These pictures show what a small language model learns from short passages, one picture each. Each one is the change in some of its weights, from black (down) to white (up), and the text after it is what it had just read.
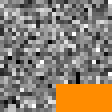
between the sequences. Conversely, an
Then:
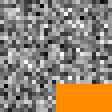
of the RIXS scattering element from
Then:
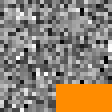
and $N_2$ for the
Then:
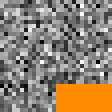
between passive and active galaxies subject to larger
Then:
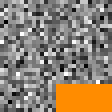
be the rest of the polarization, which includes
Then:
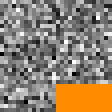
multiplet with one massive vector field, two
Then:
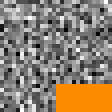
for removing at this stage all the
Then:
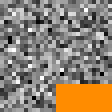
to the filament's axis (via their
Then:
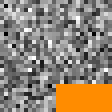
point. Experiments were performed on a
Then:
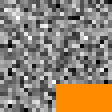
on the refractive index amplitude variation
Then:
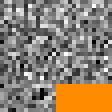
such a case occurs, detailed calculation is needed
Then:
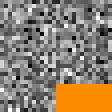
axis of rotation of the modeled planet is
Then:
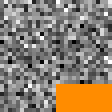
coherent sum of resonant and nonresonant
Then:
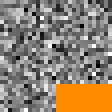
by STScI, which is operated
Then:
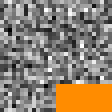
this error, potential systematic errors should be
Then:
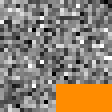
as the sum of the kinetic scalar
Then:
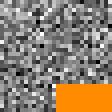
is fundamental for quantum behavior, but the problem
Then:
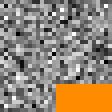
enhance timing-information extraction under such
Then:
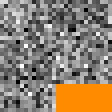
energy close to the thermodynamic limit, whereas
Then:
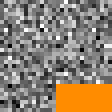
which represent the amplitude quadrature
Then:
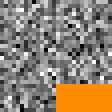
remaining 15 systems, 5 have satellites within
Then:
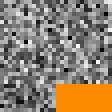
the wave number in free space. The practical
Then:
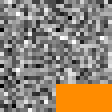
the oscilloscope to obtain the
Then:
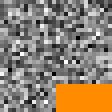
that is universal, i.e. independent
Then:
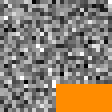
polaritons (plasmon or phonon)
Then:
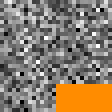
the ``derivation'' without losing the
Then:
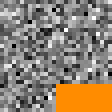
rates are given by \begin{align}
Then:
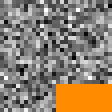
that exhibit a comb-like structure. Such
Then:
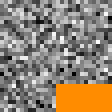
to achieve the purpose of personality evolution,
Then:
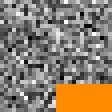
the GDE model so that this model can
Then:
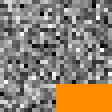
edited by Gallois
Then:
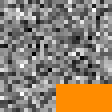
and (b) we have plotted the
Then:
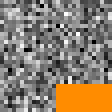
of intensity of electric field. Then the equation
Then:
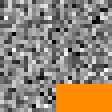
next travelling to. Any probe
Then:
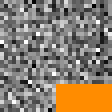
~3300) because the source is
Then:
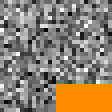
study would reveal that how selective the proposed
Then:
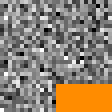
skill and frequency of using voice
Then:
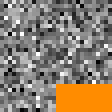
proton. The dependencies of the number of
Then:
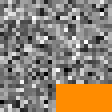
algebra is to extend the transformation rule according to
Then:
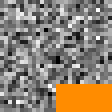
and memoryless multi-access channel
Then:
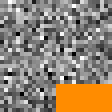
engines that take a quantum system through
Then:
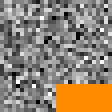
we use the finite-size exact diagonalization
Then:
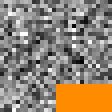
path to be a straight line. Hence we
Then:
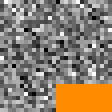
The large benchmarks show that gluon can be
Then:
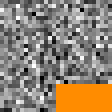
represented by path coefficient $c$. Even
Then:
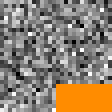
temporal encoder} that turns a
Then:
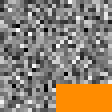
\caption{Left: simulated invariant mass
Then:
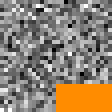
& \eqref{cont duality 2} \\
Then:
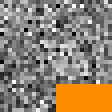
occurs in supercooled water. We
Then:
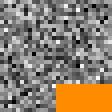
the differential (and total) cross sections and
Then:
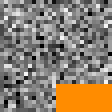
propagating on a flat background structure defined by
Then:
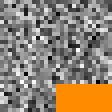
the efficiency on $E_\gamma$ may
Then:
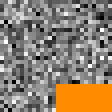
$\beta$-decay followed by neutron decay
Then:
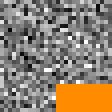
the ACE method. Note that in
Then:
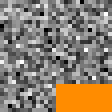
required for the last iteration, the process
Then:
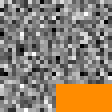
1- and 2-field extensions,
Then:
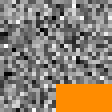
$d\neq 3$ is another example
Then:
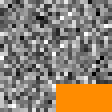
interest} There are no conflicts to
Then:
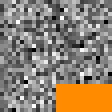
$0\leq l\leq
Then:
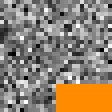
the lock chamber.
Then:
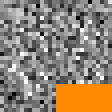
by generating cross of randomly selected pairs of
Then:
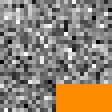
dynamics. In particular, we retrieved a
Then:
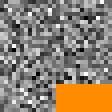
\cite{zhou:2004}), strongly
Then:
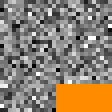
\label{Z}\\ \eqnx In
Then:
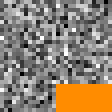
the effective radii. The uncertainty for
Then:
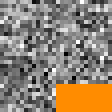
initial results showing efficacy of the
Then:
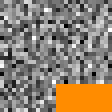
our Solar System. In our work such
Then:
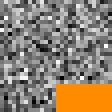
machine? It's also worthwhile to examine
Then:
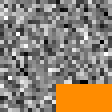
densities in the channel and extension regions, both
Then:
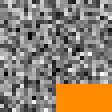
an alternative, template-free,
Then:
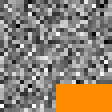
\begin{equation} R \igual
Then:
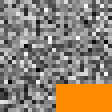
the other layer. It is not
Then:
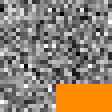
Ratio $R_2$ of
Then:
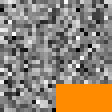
Mermin-Wagner theorem
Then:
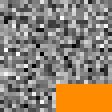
science with a new mindset that
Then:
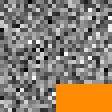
\label{Introduction} The accretion tori
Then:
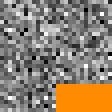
the data sample of heavy quarkonium should
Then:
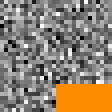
generates boosts now, and equation
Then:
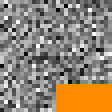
pairing. Nie et al.
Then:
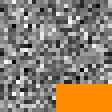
{\bf Finiteness (F):}
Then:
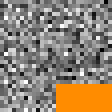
learning in the field. {\it
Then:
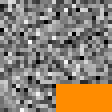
bad} fields. Originally
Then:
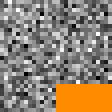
aims to reduce as much as possible
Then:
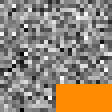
use of citation statistics to assess
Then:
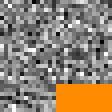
doped semiconductors with a
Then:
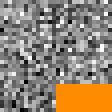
here for the TSI process show already many
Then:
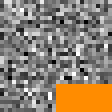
We begin with a very important property of
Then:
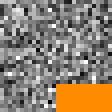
Levels} We now introduce structured
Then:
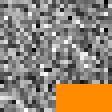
key rate of QKD typically decreases
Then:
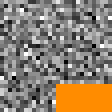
followed by a steady decline, with only
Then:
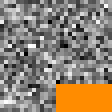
for PWN (see for example
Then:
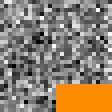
it is possible to find trapped surfaces at
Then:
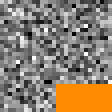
to describe the details of the interaction of quantum
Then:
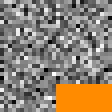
the EPSRC ECR
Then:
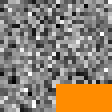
\emph{category indicators}
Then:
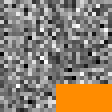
the field of superconductivity[10]. Some
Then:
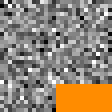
picked up signals. To test for
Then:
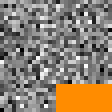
projected impact parameter $(u)$, the main purpose
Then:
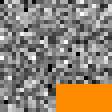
motor to the carriage has
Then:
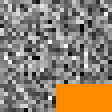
beam dump. Detailed simulation codes
